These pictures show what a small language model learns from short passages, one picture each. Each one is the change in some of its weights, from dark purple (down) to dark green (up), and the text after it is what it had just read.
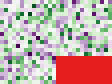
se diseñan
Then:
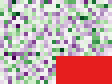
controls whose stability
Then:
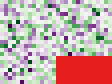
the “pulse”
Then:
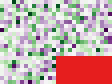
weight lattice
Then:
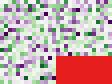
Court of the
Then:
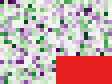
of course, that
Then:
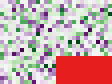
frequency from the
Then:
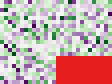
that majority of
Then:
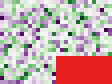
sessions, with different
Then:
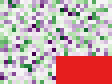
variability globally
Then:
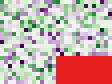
a)$ denote its
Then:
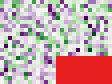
closed curve from
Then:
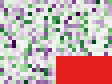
kilku takich
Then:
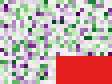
number of messages
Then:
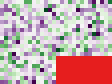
Official development
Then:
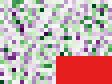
and identifying
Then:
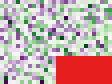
From theorems C and
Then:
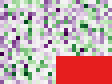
subdivided into
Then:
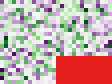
4 Test strategies
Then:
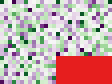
calculated based on
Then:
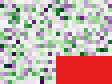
Trabalho de
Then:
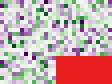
to articulate the
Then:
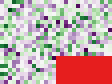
hingga 60
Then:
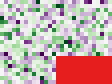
heavy debt
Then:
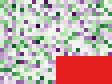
obéit à un
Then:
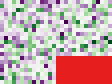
families to consider
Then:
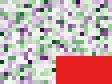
and integration of the
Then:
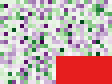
the right-hand
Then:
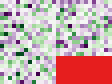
OF THE
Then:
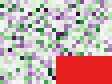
\ref{thm bf
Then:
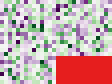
of the uterine
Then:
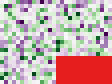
total of eight
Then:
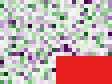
membaca secara
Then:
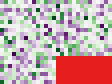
were eligible to
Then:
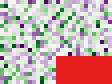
by phylum
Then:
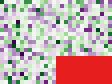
points. Three
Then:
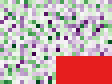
by collecting some
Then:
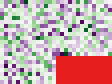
(\varrho \vu
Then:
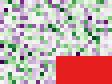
solution $w$ with
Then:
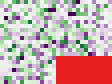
general and this paper
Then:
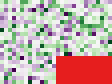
D_X)$, and it
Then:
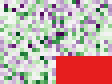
\omega_m)$ and
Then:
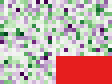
the terminal cost
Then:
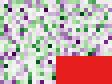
e um guia de
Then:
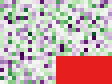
are topologically
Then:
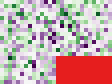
other party, then we
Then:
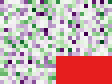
redecorated in
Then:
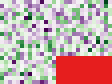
that Pre-board
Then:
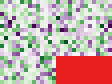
is a skeletal
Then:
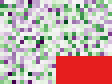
Sh. Poyey
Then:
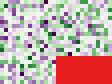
Moscow city
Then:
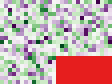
the leveled output
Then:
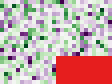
option is learning
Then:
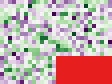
the Gorenstein
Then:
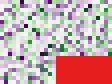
for students and become
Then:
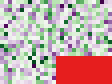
any fixed nonzero
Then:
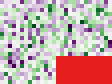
the SOILL
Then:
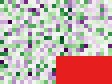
Коран не
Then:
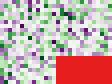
модель –
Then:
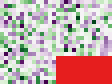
According to Lemma
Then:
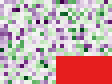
is the complex associated to
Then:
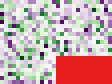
vertex v . A
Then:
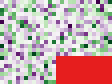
face value! As
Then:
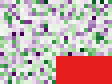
the French
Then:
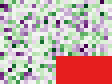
enforcement agents
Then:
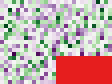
to ionizing
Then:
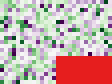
*The school social
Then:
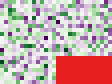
without loss of
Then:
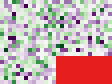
as teach students to
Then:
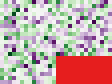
are two principal
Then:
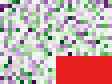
advance her
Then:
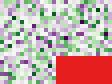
realidades de la
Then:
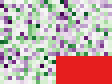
estudiantes de
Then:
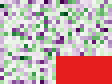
is very important for
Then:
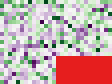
of order $n$, if
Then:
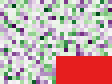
and in several
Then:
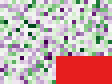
the forgetting
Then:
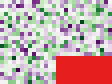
the ground, in
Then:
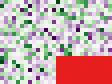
причины: 1)
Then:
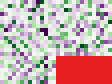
refine existing
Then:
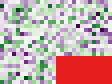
in the baby's
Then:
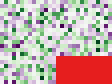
x y + \log
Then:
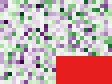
time and run time,
